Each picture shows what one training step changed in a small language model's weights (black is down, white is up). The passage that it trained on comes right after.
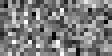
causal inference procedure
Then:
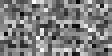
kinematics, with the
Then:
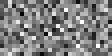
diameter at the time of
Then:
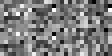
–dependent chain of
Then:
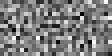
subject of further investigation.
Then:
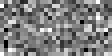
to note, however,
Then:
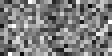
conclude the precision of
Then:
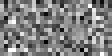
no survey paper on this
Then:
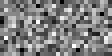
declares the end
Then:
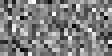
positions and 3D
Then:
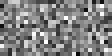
\it C/
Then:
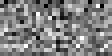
civil servant in
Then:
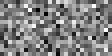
We now consider some typical
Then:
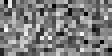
curve as a function of
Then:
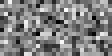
the frequency of the complex
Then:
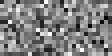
Sample of the
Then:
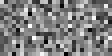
initial state multiple parton
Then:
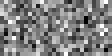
put, how strong is
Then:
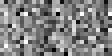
literacy. The use of
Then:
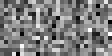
optimizing the latent
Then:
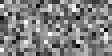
the transition between chain with
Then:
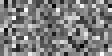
main text] written in
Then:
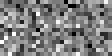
environmental impacts have also
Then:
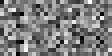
cosmic acceleration today, which
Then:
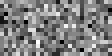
integrated EMCD signals
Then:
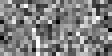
reconstruction project was not to
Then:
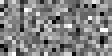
In the present study,
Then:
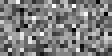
system of point-like
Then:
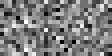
measurement (in thermal
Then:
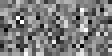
air. The latest
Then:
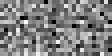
table 3. In case
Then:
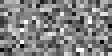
the PNS, the
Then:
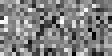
This leads to a
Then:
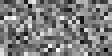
be adjusted and controlled
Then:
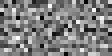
quantum gravitational uncertainty principle.
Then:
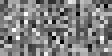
Report 2025 An Analysis
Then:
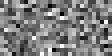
| Kappa2 |
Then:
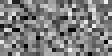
small and medium-scale
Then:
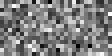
about air-shower
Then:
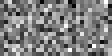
and light curve are very
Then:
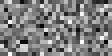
and muscles of
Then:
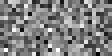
recall across 252
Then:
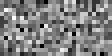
in mind An alley
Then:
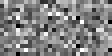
\ll 1$ The
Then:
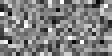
As neutrinos pass
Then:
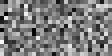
pool with dimensions
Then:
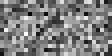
emerges as a natural
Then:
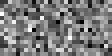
(which presumably
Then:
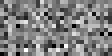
other words, $\overline
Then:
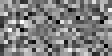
it is clear that one
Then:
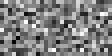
q$ involves the same
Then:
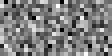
doubled to
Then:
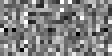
publication, a
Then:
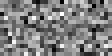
Lorenz and
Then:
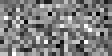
is retrieved and
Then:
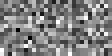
was attributed to the
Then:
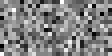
view, the new variables
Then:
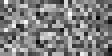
constant volume and the bulk
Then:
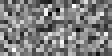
and corrosion
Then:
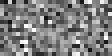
significantly ($p >
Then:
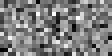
flexibility of the entire
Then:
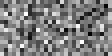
2: food-based
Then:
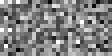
the multi-agent
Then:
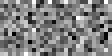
illustrated by a recent
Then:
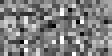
which reduces workability as
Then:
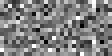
unknown issue arises when regarding
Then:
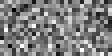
over-predicted the
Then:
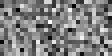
educators are more likely
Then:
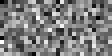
typical sound field synthesis
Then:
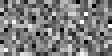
upon request to the
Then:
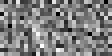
matrices. Such investigations
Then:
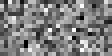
with their single ring
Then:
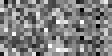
problematic when
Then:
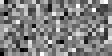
21CMA calibration and
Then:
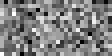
Motivations for
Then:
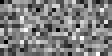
at Barangay
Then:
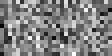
calculations and our present approach
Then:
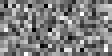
force on both charge and
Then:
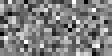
for long period.
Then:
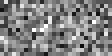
has round ends,
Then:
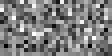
been remarkably developed over
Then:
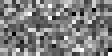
offset between the helium
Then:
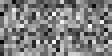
sharing ideas,
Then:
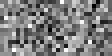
is a trade-off
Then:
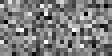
of solids (of
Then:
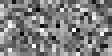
secondly, there is
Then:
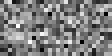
and interaction effects of the
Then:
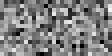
courage and comes out
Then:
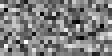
are members in at least
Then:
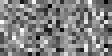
data were gathered from
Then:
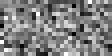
anthropomorphic characteristics are
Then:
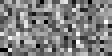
a measurement of degree of
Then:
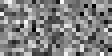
In this regime, the
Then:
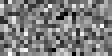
for building an image).
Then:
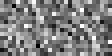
included a total of
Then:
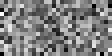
The gray line represents edge
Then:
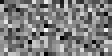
offloads at
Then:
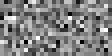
be careful with the character
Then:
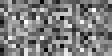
both movement conditions.
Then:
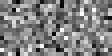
top and the bottom of
